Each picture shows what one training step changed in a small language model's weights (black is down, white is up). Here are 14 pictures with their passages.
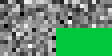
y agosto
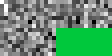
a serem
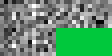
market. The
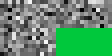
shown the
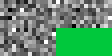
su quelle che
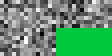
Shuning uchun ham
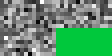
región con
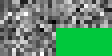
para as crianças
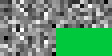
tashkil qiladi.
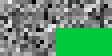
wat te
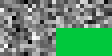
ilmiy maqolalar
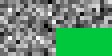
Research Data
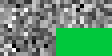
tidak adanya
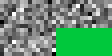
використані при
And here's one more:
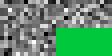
dengan kualitas
